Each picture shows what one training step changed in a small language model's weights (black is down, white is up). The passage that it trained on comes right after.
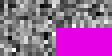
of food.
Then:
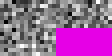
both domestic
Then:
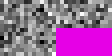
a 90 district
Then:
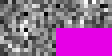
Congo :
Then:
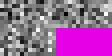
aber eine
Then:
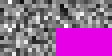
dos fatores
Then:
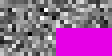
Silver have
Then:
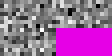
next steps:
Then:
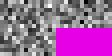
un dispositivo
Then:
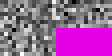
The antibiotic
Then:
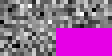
and precision.
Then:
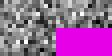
bir vaqtida amalga
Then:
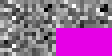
Index Analysis
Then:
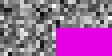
female subjects.
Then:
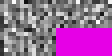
и др.
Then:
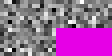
with drafting
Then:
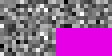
formalize the
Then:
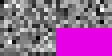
aims to evaluate the
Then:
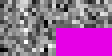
although more than
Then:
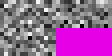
also examines the
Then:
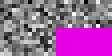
de práticas
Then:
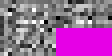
looks at
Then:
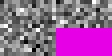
human resources must also
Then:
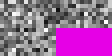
in Plant
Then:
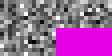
the degree of
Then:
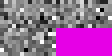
oshirilgan uzluksiz
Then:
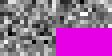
damage of
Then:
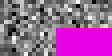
the Internet
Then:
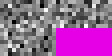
modern doctors in
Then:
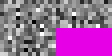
o número médio
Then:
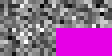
on the machine of
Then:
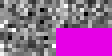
the capacitive
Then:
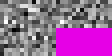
panelists and
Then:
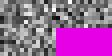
illiterate ,
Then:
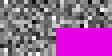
it can express final
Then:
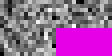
Fang L.
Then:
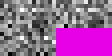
is positive only if
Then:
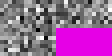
malpresentation in
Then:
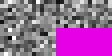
values, benefits
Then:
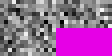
channels in
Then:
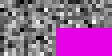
em doses de
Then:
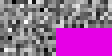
configurations as
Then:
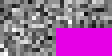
de operaciones
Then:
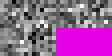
ta'lim tizimi
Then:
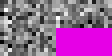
European countries please
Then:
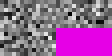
Modeling For the
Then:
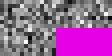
to a point x
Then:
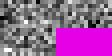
memo provides a
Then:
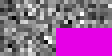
ware with a
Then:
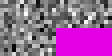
birinchi va
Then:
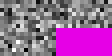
Asar tilida
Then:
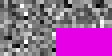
the behaviour of
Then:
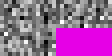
equation obtained here to
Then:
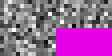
информации в
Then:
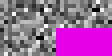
individual's normal
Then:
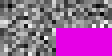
following order of
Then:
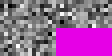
of light that are
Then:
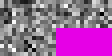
presentes en la
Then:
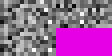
note that the
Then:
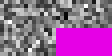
bir kunlik
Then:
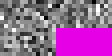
um comportamento
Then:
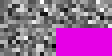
implementing an
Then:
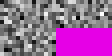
knowledge and practical skills
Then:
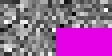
deviation and the DC
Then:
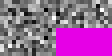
libraries and
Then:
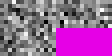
channels as
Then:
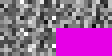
implemented by Russian
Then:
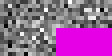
different node to
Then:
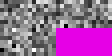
voltage and enhance
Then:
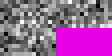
in mind,
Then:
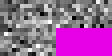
this study. Figure
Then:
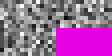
insemination program
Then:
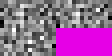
asas yang
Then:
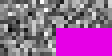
patients 2%
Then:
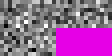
cow (a
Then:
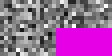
fourni leurs
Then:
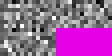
cereals and
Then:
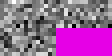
yordamida o‘quvchilarning
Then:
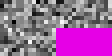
molecular area in
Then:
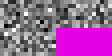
to discuss the
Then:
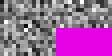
function approach is applied
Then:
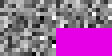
influences various aspects
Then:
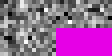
early feeding
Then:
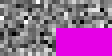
of plain
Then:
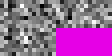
of the soil.
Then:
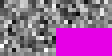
tend more care of
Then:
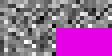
методы организации
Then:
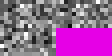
and the formation of
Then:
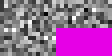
can be described by
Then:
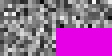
expertise and
